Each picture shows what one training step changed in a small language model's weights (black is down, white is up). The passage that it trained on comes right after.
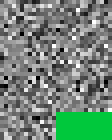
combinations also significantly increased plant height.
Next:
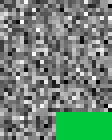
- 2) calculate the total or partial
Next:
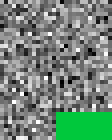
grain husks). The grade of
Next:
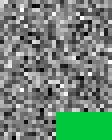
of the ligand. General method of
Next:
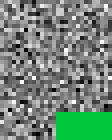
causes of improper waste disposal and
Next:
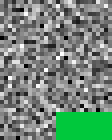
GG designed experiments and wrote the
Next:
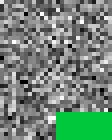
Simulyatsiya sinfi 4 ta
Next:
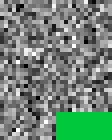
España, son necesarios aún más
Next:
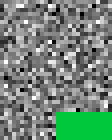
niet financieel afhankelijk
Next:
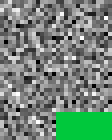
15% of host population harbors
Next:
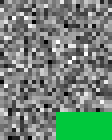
and not indexed in nomenclatural
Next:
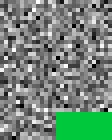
salts, naphthalene.
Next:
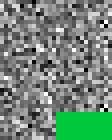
ideas of continuing education, distance learning are
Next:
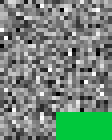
was used as reference electrode
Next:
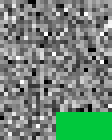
concepts of superior intelligence and technology
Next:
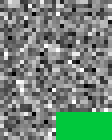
witnessed a higher frequency of community
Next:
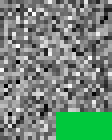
M.T. Avaliação na qualidade
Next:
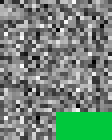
average is 42.3% with a standard
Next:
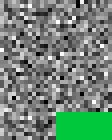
the conditions of his life, which served as the
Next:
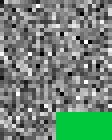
в Манао (США)
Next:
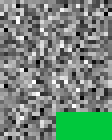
joint with the adhesive
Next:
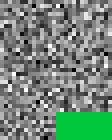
as sensitive to biotic stress. Several
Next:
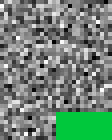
institución una encuesta, la cual
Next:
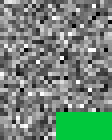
bacterial count, *E. coli
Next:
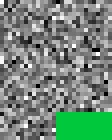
ProQuest Dissertations, 2011. -
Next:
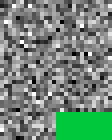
the management of individual competencies has become
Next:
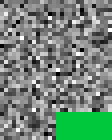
54% of participants in the study as per the
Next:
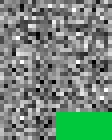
on the nature of the migrating
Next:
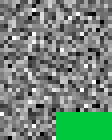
highly fluctuating and capable of
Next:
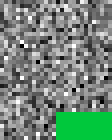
data is normally distributed. The
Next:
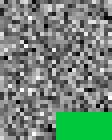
of toluene diisocyanate with
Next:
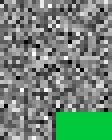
hal ini Badan Pertanahan
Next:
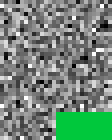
self-blame, rumination,
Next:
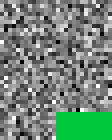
paid to observing changes in nature. So that
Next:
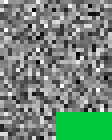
an outlier. This was because in 2016,
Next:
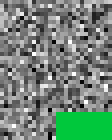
to the Burstein–Moss effect
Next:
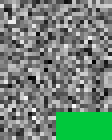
determine the relationship of these factors with the
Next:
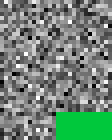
es in nächster Zeit zu einer
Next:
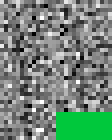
public, including men, women, senior
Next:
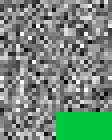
wall thickness measurements in the
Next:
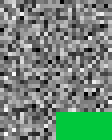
development and well-being of local communities.
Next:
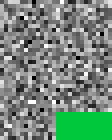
analysis in legal matters; when formulating and
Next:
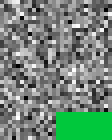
across Europe as the new paradigm for
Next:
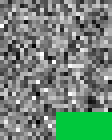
coordenadas baseadas em evidências.
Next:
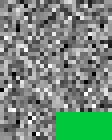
optimum compost application time and dose for
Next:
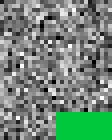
(Cinta en tela velcro
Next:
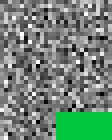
or of a crowd. Today,
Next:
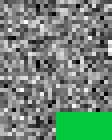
A.1, the result of the first
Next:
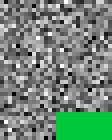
Ergebnisse beitragen kann.“
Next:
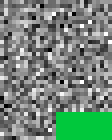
mostrar cómo este texto
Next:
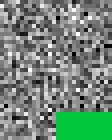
had the opportunity to attend lectures
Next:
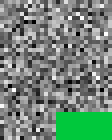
and YV36 for all mutants of the
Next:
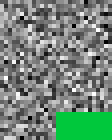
to evaluation for their physical properties, including
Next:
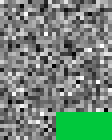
A clearer public understanding of the different roles and
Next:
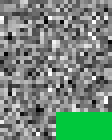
foi realizado em duas alturas do
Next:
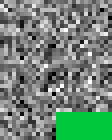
kamol topishi, baxtli
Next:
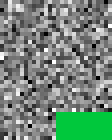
BBN. (A) Protected areas
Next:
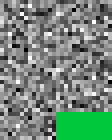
the first 1 to 2 hours after
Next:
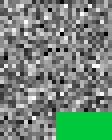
liquefied natural gas (LNG)
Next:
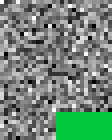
contiguity characteristics of the carbide
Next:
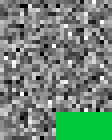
“Yin”, over and covert, they
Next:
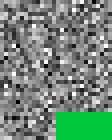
first step towards recovery could be to
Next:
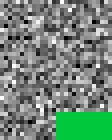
A previous study with silver birch and
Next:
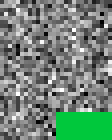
تصنیف ہے
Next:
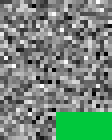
G_2 are two connected graphs with
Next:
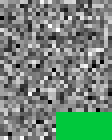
educational tasks. For this reason, we
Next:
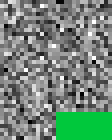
moved to a place where it will be
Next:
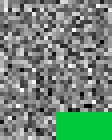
is apparent from the assessment of
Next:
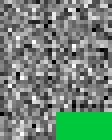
умумий маълумот
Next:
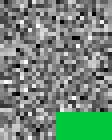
= A + B \log C \quad
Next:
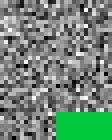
Dell-E 2 and the collapse of
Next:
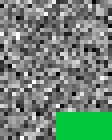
(AQSH tajribalariga
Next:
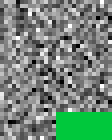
qadimiy Afrosiyob
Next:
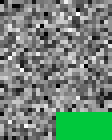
management.³ 2. Early detection
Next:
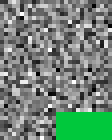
applications/workload along with how this
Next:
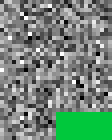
in the study. The study recommended that: The
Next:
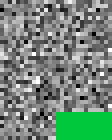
language environment in the classroom and significantly increase
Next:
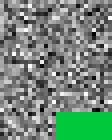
the actual support given to parents as well.
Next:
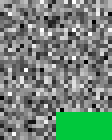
halqimiz bilan birga boshlagan
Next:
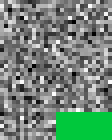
interactive virtual-reality space
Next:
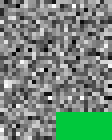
3 % in baseline scenario.
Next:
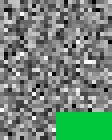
establish a sustainable stakeholder partnership, where
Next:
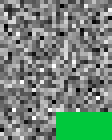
incentives, level, professional
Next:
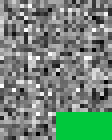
the carry and add it to the n
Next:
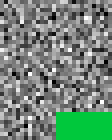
maar ook dat er op een aantal
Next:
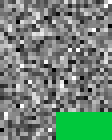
Mehnat muhofazasi
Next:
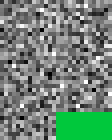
the student to SDL is an important
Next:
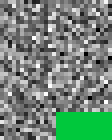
індексу Далі можемо
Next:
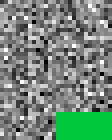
and the bad that* they may be
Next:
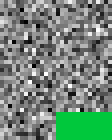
F. M. College,
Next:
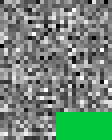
нове. Відомо, що в
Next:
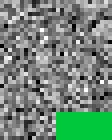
largest city in the country and has more
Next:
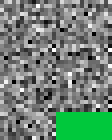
impact of other sources of evidence on the
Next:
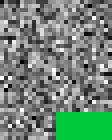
ANOVA, t-test, and
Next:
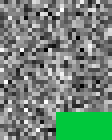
en hun bedienaren, te
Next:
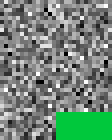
dapat berimbas pada
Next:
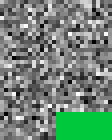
atraviesa relaciones de poder.
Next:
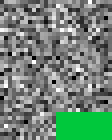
по 200 годов н.э.
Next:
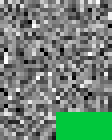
iboratdir. Didaktik
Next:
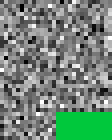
on 'Promoting Responsible
